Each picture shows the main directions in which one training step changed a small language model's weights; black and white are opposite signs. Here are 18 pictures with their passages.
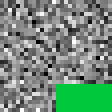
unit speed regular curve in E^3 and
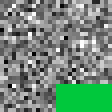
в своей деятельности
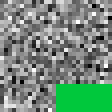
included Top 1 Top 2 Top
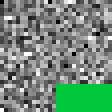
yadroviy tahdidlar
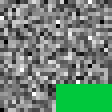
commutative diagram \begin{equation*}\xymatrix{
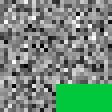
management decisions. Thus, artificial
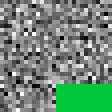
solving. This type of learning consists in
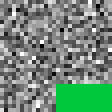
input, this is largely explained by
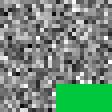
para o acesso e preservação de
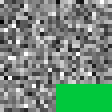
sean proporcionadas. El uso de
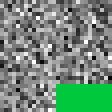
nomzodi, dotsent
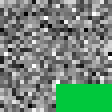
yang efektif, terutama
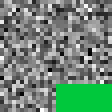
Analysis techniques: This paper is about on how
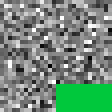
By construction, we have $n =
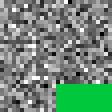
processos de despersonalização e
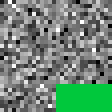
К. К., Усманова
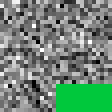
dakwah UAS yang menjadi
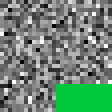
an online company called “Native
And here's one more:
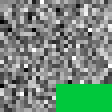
Jaundice No Yes Nausea
